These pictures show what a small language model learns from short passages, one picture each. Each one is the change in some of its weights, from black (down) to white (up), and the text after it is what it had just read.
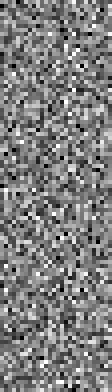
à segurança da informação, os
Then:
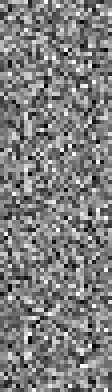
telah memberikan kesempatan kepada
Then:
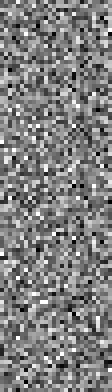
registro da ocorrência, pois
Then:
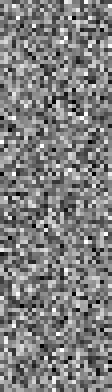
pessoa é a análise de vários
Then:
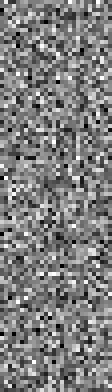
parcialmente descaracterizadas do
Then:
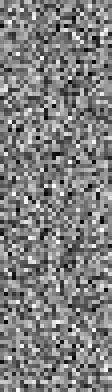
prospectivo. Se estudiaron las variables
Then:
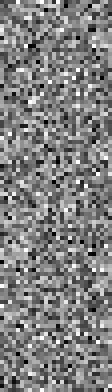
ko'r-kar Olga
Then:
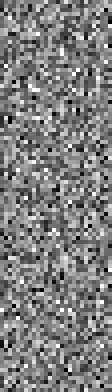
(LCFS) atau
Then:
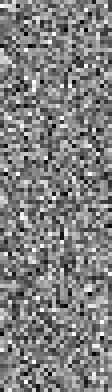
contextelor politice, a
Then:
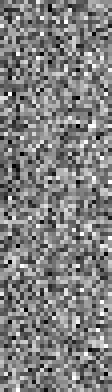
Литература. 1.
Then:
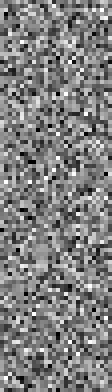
Рогізна I, Гореча
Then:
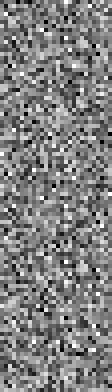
amalga oshiriladi. Rossiyada kam
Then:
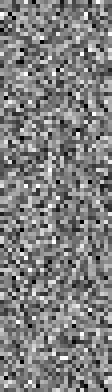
was included in the very
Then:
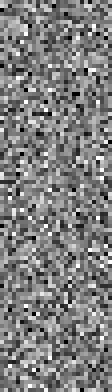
наличие дефицита ДС,
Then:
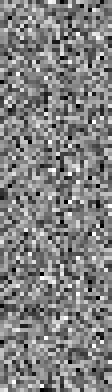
IS THE MEDICINE OF
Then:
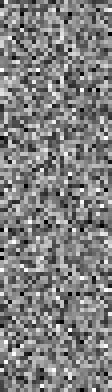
adecuada. Los dispositivos de
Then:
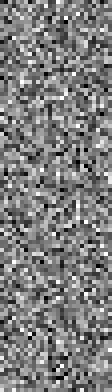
sotayotgan ko‘pchilik
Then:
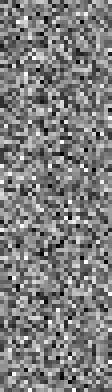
va hayotiy kuch ramzi
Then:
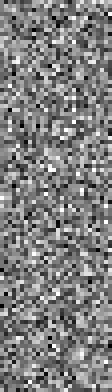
Daniela Möhr, Karin
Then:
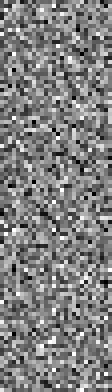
pero muy separados, a partir de
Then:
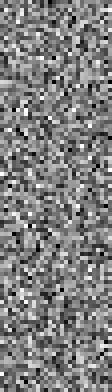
a novel·lista i
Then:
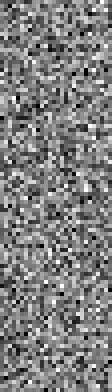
мед. н., професорка,
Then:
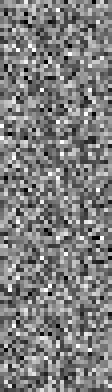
L. Mey - Amsterdam
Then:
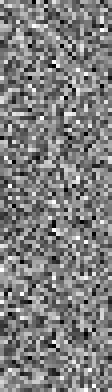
el uso de la 3a persona del
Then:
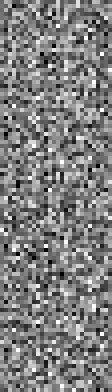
бўйича “المفصل في
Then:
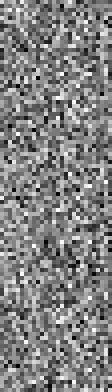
materia específica y no con la
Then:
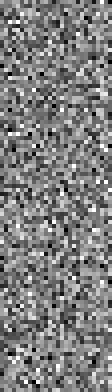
comparando proyectos desarrollados con diferentes
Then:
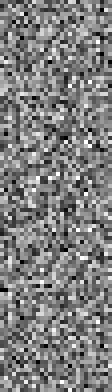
ameaças para a validação,
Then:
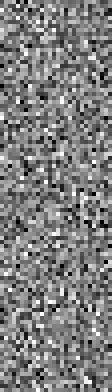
binarisant le raster Depth
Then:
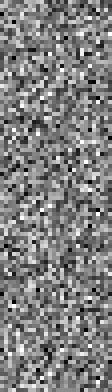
Equation. This is a
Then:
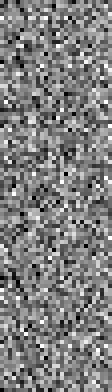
o‘zbek tilida ushbu sohalariga
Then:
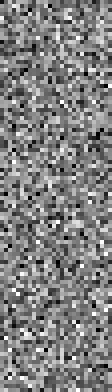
– 2021 в исследование было
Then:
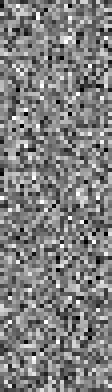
fichas individuais. O método de
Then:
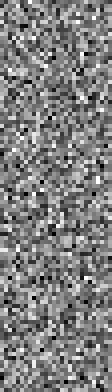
Edifício João
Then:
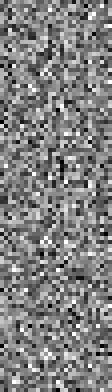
شود که یکبار
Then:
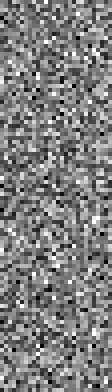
zijn artikel een behulpzaam
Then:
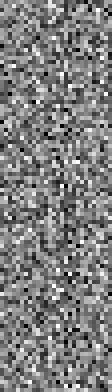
actividad más estable y rentable.
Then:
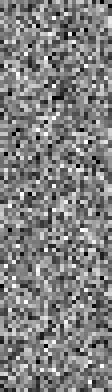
surface qui propose un service
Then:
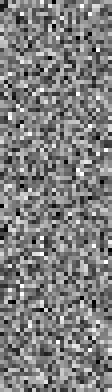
jumladan, qishloq
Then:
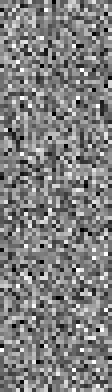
сделать вывод, что
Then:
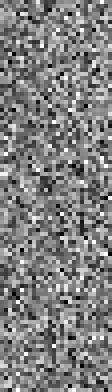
26 april tot 19 juni
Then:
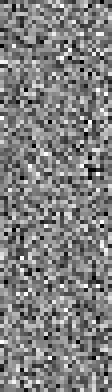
wir an unserem reichen
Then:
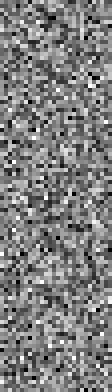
“asliyat matnida nima
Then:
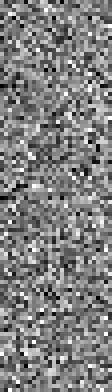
les entrepreneurs devraient donner un
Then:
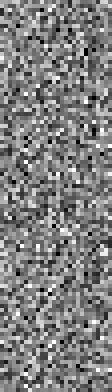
naar zijn mening meer en
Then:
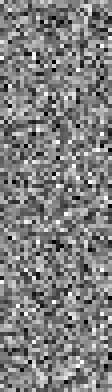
ega bo'lsin; - 3)
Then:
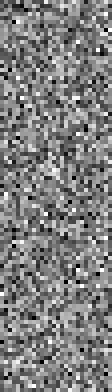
Савицкий менен
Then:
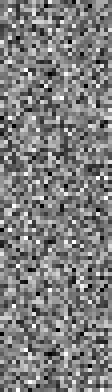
sari intilayotgan davlatlar uchun
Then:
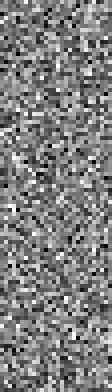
srednja februarska
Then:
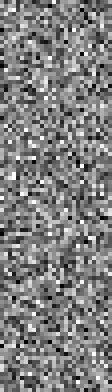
королевства пришлось
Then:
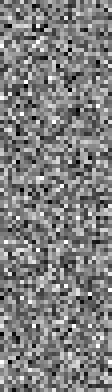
ganti rugi yang harus
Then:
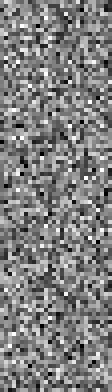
conviction, public legal relations,
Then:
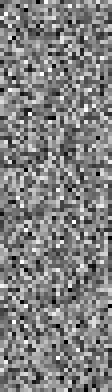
general de la innovación de la UE
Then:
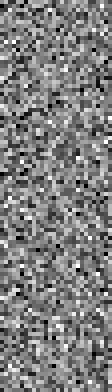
хиваликлар) хон ва
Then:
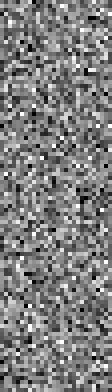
головної задачі свого
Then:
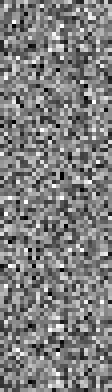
Wykaz tabel Tabela 1 -
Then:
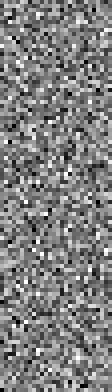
Em muitos contextos, as escolas
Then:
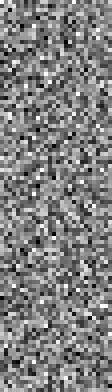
Valencia, estado Carabobo,
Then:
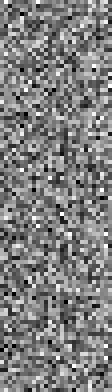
berikut: - 1)
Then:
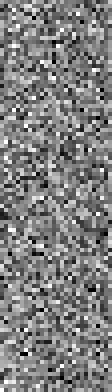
Bundan tashqari qotishmalarning
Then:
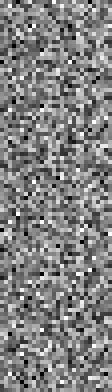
Fonte: DATASUS. O
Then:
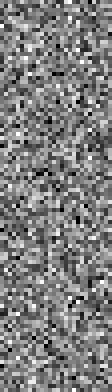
beradi). Oqila ayol —
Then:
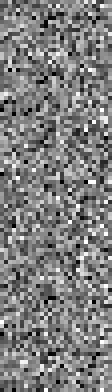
hisoblanadi. Hozirgi kunda juda
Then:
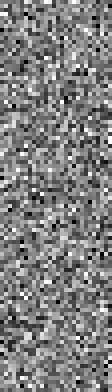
тем в рамках учебного
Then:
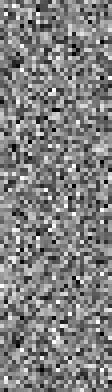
de produção de conhecimento de negros e
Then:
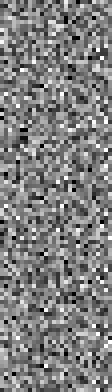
eroziyaga qarshi va
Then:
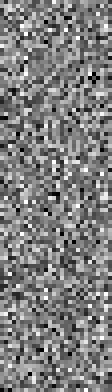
de integración autónoma, debe
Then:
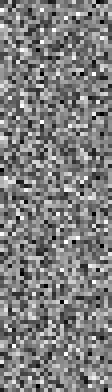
brises horizontais nas
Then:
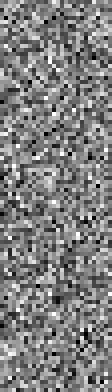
mediante un proceso de subsunción donde
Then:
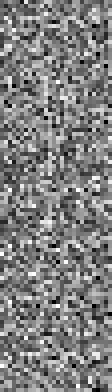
THE DIGITAL AGE IN
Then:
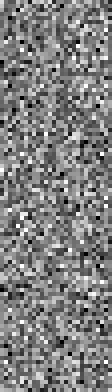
к санскриту, где
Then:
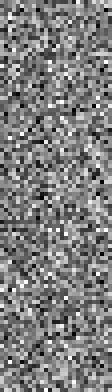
qayta talqin etilishidan
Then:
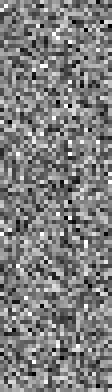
rinascimentali celebrati
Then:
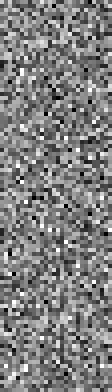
sm ga yetib, nazoratdan
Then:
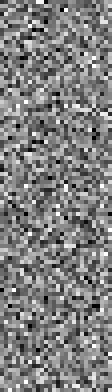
yirik va 15 ta o'rta
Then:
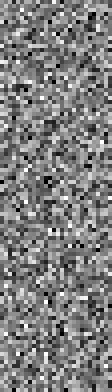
tekist að selja
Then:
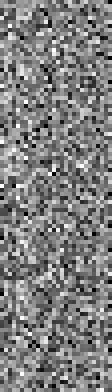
por ser a mesma a posição que
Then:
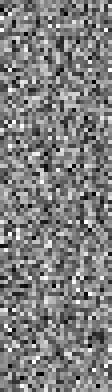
события XX-XXI
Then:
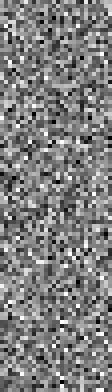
1º da Lei Geral de
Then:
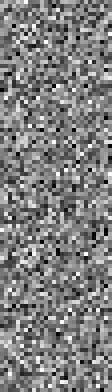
da projeção de comportamentos distintos
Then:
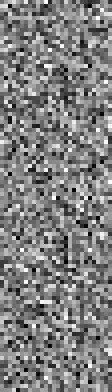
was 100 outpatients at Prima
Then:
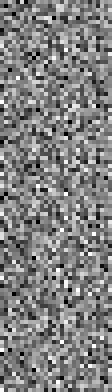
ini bisa berimbas pada
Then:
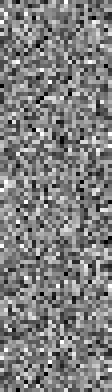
daunnya meruncing,
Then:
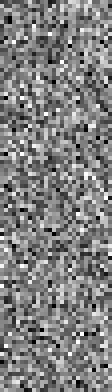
удовлетворенность работой
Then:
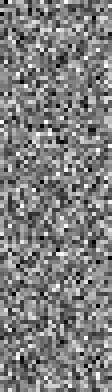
e da omissão do Estado no que
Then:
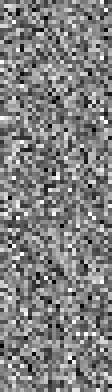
boradilar. Qizlar doim
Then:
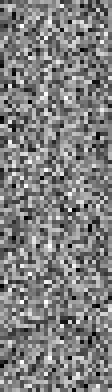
компонент профессиональной и
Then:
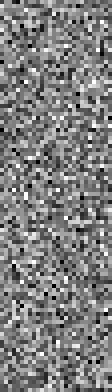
Kini inovasi pendidikan telah
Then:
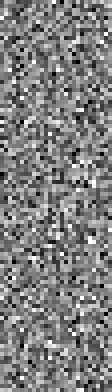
олдида турган энг
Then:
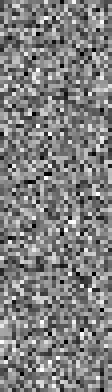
se encuentre en un período de
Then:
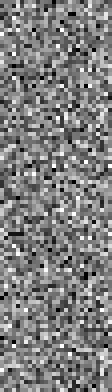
más evidente es toda la práctica
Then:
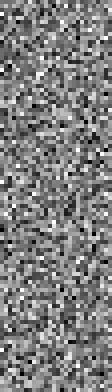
de número de frutos sazonas
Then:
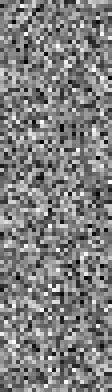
bajarish, balki biznes jarayonlarida
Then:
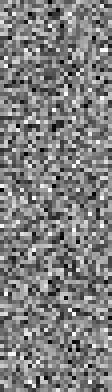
energètica**, que consisteix
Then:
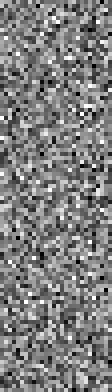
pez iba en cada pecera
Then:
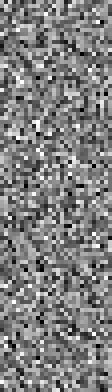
Los cuerpos académicos ante las
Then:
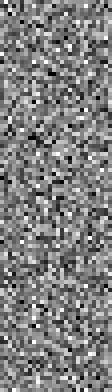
güneşin gelmesini
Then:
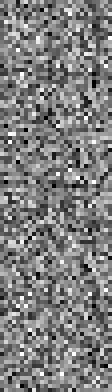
takomillashtirish; - aholining gender
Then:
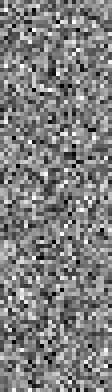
a partir da década de 1960 que
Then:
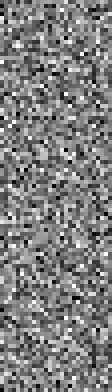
nazariy ma’lumotlar berilgan va
